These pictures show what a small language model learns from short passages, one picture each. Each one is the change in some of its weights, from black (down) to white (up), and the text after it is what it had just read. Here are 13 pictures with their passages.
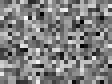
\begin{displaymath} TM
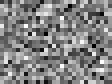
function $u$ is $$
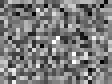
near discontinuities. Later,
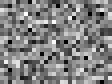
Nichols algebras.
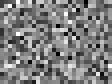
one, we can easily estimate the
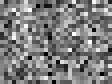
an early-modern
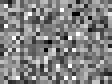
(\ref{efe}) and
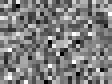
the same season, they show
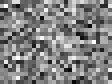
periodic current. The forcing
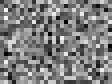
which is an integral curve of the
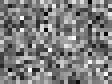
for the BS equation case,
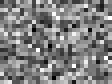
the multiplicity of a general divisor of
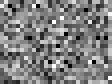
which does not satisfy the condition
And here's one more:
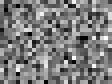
in analytic form, but for small
